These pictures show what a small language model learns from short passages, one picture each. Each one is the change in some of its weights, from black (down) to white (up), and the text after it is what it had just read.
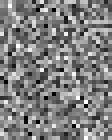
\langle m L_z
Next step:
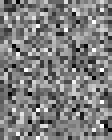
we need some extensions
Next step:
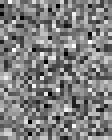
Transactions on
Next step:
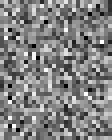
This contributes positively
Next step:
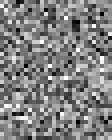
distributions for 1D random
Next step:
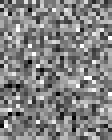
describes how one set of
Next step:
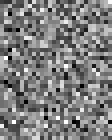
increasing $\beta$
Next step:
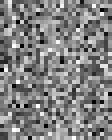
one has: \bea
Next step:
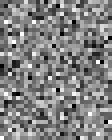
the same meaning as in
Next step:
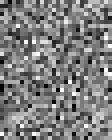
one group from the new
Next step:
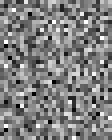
of the associated mode, which
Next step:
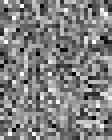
is apparent if the
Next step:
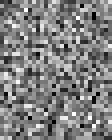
reverse diffusion
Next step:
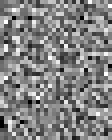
serve as a
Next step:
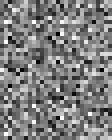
the total flux and the
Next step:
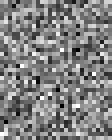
violations of
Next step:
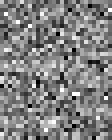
the homogenous
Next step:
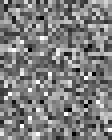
water close to a
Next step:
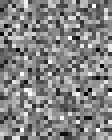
is at a maximum,
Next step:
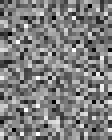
and hence to
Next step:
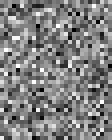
the bulk wave functions
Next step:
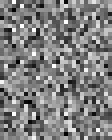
these continuity equations
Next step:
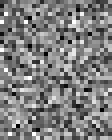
noise values for the
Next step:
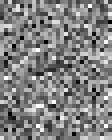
the child to
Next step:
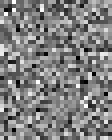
timing array
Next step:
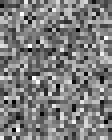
into the system whose
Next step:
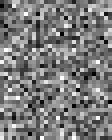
the last internal
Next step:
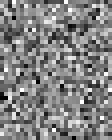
robust against
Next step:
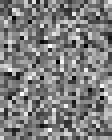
different in the case studied
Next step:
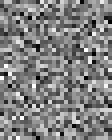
gates each remove
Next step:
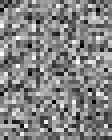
pulses are
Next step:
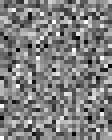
of the curve taken
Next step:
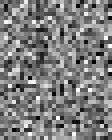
the observation that quantum
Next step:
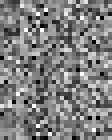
further enhance the
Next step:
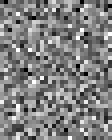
that infinitesimal
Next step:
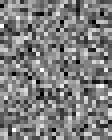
smoothed once
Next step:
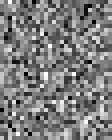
The two-body
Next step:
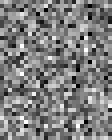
Lyman absorption
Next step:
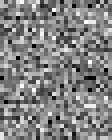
calculate the entanglement
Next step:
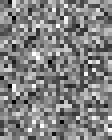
but these do not appear
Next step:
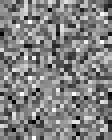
observations from these studies
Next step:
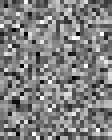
in this part of the
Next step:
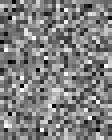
an instrument's
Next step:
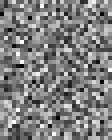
recovery performance of the
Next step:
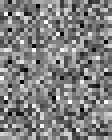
characteristic length and the total
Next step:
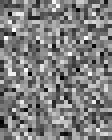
transmission is a function of
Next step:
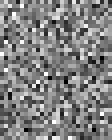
four vertex corrections
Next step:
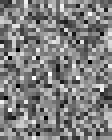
are stable. The
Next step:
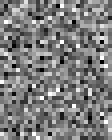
the first order in the
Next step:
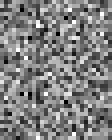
in our non-linear
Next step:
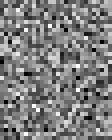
contributions from all the
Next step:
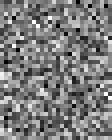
to IP theft.
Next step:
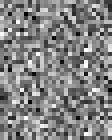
maximum \textit{a
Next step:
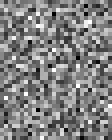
of photometric
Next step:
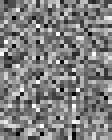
literature to the case
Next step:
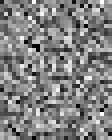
indicates derivative with
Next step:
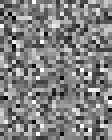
paper will focus
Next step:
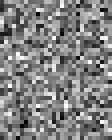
one has to understand
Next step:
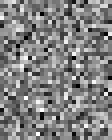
using nEDM
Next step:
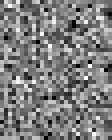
The advantage
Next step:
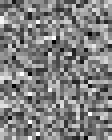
(17) to be given
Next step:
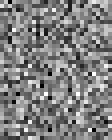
two arbitrary
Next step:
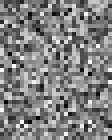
$g$ in terms of
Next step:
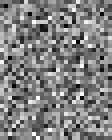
for the LHC the
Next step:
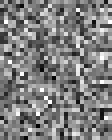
a Gaussian
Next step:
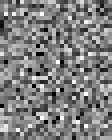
for the dephasing rate
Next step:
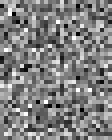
the observations. Now
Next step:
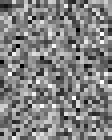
based on boson or
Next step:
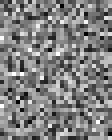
generations and about 27
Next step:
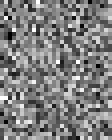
These are highlighted
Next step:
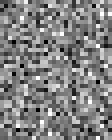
is parallel to
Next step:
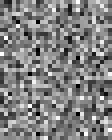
we neglect factors
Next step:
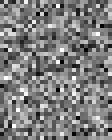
the last four remain
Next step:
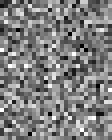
respectively, as listed
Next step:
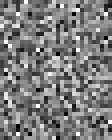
in the symmetric matrix
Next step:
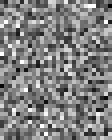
as functions of separation are
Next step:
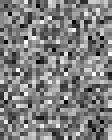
and fourth terms in the
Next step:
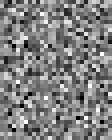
reconstruction of the
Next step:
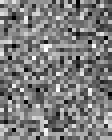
each pixel in two
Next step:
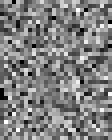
that even among
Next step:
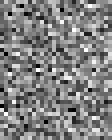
j. Without loss
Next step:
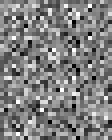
of the thin flux
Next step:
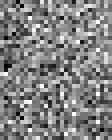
Paris, Paris,
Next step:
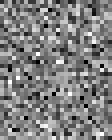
\noindent We consider two
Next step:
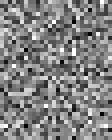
of the node, while
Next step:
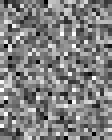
$\alpha$, which measure the
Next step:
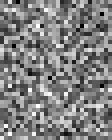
points are confined to the
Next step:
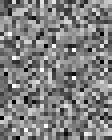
optimization technique
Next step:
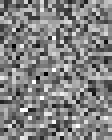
signal can be explained
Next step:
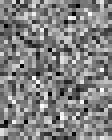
points the dipole
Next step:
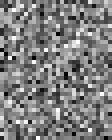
\ken. She
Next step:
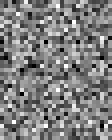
in the $\hat y$
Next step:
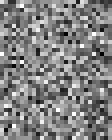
the baryon vertex
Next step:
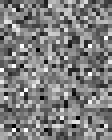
$\Omega$ is the ratio
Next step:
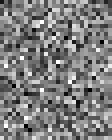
also about one-two
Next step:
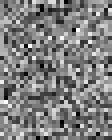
PCBs on the
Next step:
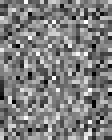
of about 3 and a larger
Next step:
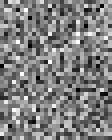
pattern is also not
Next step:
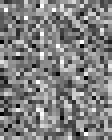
result. \section{The
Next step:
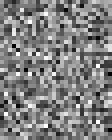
Here we provide
